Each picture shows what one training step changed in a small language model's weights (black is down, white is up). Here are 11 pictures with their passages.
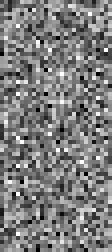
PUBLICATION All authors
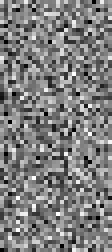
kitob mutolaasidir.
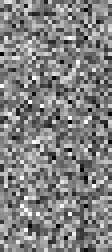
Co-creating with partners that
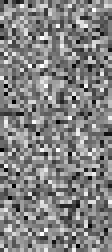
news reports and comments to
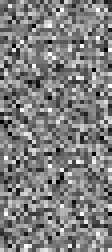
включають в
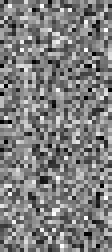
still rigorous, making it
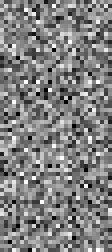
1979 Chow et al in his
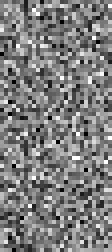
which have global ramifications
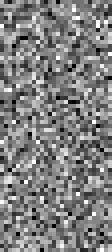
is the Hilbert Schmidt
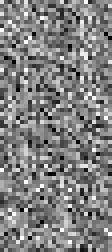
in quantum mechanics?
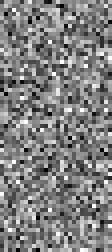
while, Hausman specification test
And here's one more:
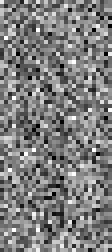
mudança de peso
